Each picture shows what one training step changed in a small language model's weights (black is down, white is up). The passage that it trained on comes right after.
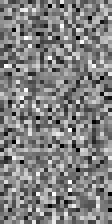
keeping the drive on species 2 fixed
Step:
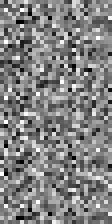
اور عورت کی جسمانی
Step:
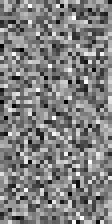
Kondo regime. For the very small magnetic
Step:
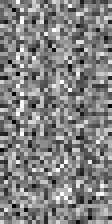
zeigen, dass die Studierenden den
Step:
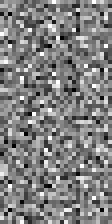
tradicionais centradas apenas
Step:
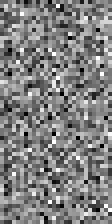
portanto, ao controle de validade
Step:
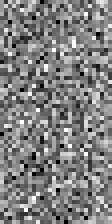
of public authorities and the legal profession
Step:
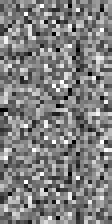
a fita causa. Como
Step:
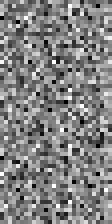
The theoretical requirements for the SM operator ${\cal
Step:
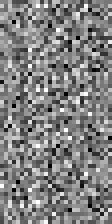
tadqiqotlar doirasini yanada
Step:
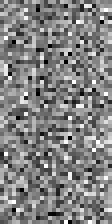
as the plot for the rescaled radial
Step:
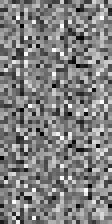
\, , \label {M} \ee and
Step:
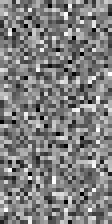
also manipulate the in-plane modes in
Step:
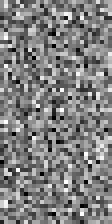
or psychological dependence. The purpose of
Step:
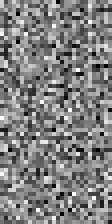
P acontece através da
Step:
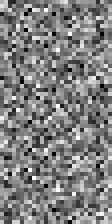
and relative intensities at 1587,
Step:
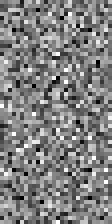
without disturbing another observable $B$
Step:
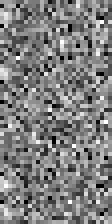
мумкин. АҚШ
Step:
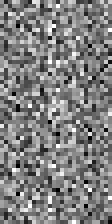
эътироф этилади.
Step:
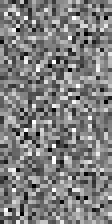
km s$^{-1}$. The total flux is
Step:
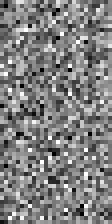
the rich interaction among components of the system,
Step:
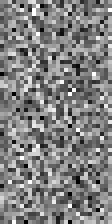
may well be several times larger than the
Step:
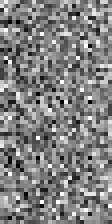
stellar age estimates in the absence of rotation or
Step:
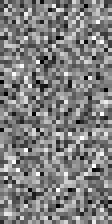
\selma{introduced by
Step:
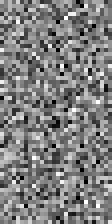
les pays. Ainsi, nous
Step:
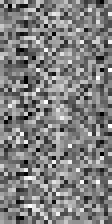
المؤشر يقترب من
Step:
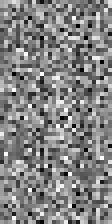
oplossing voor het probleem is te
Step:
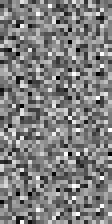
werden. Dies erfolgt jetzt
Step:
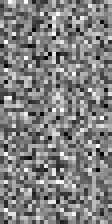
tafakkurni rivojlantiruvchi
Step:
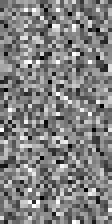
much better than previously thought, and
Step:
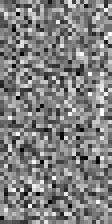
Used literature: 1. Ana
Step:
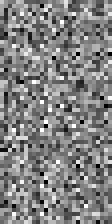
і соціум переходить на
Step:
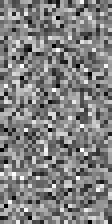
2dFGRS: the model predicts
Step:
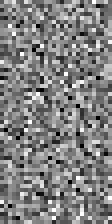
signal is physically real rather than a
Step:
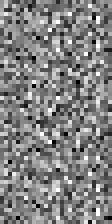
etishga psixologik jihatdan
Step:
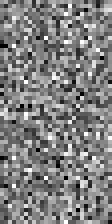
Simplicio may read off the critical
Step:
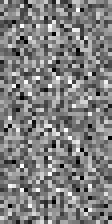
tajribalar tahlili.
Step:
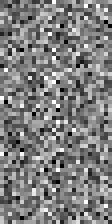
wordt, probeerde Cuypers
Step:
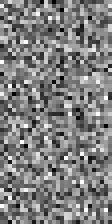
aquisição de alimentos da agricultura
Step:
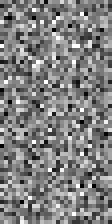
programs, however, fail to detect
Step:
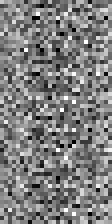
natural solution to the problem is to pass from sequence
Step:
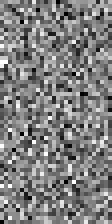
diktat de ces conatus.
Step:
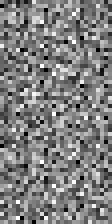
Accountability: Cleared up.
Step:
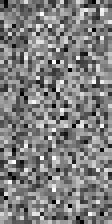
give dynamical ones. The Friedmann equations
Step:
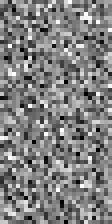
conflitos que insistem em práticas de
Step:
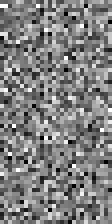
raison celles qui ont contracté leur
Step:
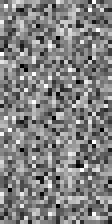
систем. Этот факт еще в
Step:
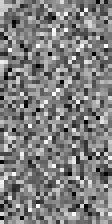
geometry: familiar scalar descriptors
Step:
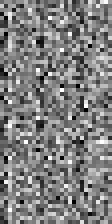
unique structure of hybrid beamforming in an
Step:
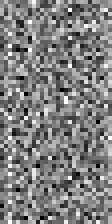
represent the evolution of planet b and the red solid
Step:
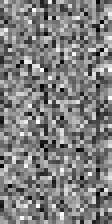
consistent with those obtained at high frequency by
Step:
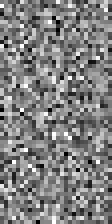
y relación con el entorno, lo
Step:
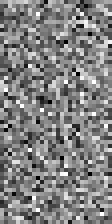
en las infraestructuras,
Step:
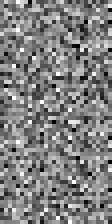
nàà wá n̄
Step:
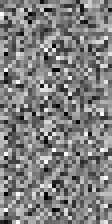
total potential in the model, \be
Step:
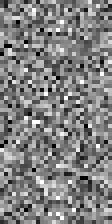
shared between related taxa. On the
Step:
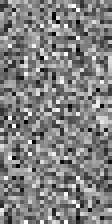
periodogram. These investigations are only possible due
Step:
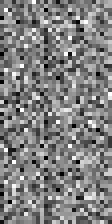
magnitudes were estimated by correcting the
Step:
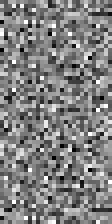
at the end of the course?"
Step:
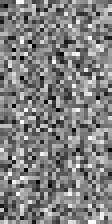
the National Science Foundation under Grant
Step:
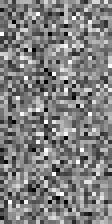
3D structure of streamwise vortices
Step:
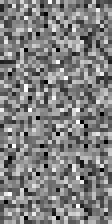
also seen when different thresholds are used to
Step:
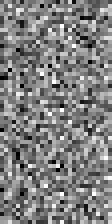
fiber lasers with a DM cavity can
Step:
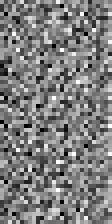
Узбекистана за свою жизнь и
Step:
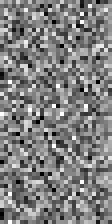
the small black hole. \begin{figure}
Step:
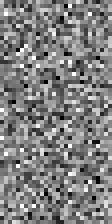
Thus, starting in state $\state 1$, the
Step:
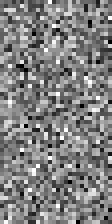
from set $H_{10}$ and all
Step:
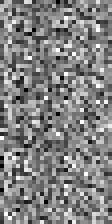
lines of preceding papers by the author
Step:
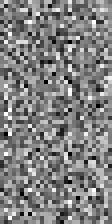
(b) and red (c) curves in
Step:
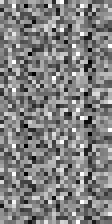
kelib chiqib, davlat xaridlari
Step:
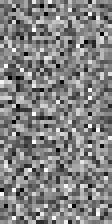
goal is to determine which covariates are relevant
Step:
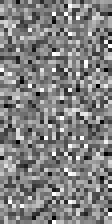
faible valeur explicative des
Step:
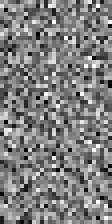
3.Ergasheva M,
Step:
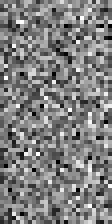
Mamirovna magistrant
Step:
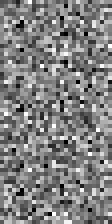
also tells us that the distribution of
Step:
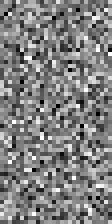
hours), and network training (6.32
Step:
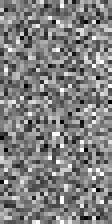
as "Manic Monday."
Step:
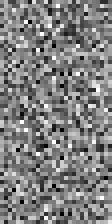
In this model, each amino acid
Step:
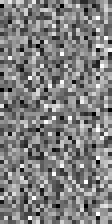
the necessity to resolve the delay time
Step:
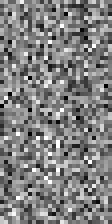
criticaba el biopoder sino que
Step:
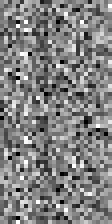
by the classical formula quoted above with the
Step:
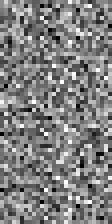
function of the white substance. It
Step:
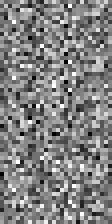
Dafür gibt es verschieden
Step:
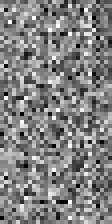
the conservativeness of the bound.
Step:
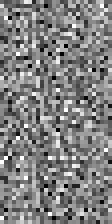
has recently been upgraded for
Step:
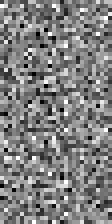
essas vespas, muitas
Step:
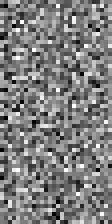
Oliygo‘hlarda esa 14
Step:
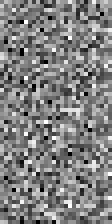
results and apparently identical representation
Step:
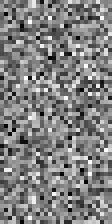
-- and less dense -- population could
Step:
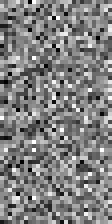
минулого може бути
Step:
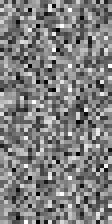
interest. \vskip0.1pc
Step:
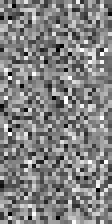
in the new design of the gas-filled
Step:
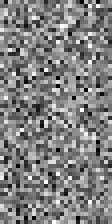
Ю.У. Бактериальная
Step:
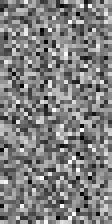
generators $J_{\mu\nu}$ are
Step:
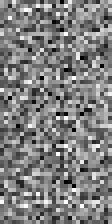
están estipulados en la
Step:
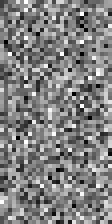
is at the second step. For other heterogeneous
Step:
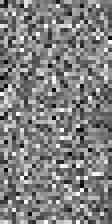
f.). 4.4. Relación del
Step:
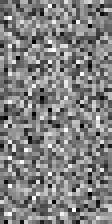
gripe e tosse 3
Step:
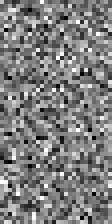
aux $\varphi_i$. Les 2E
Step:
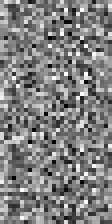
hayotiy, ijtimoiy va kasbiy
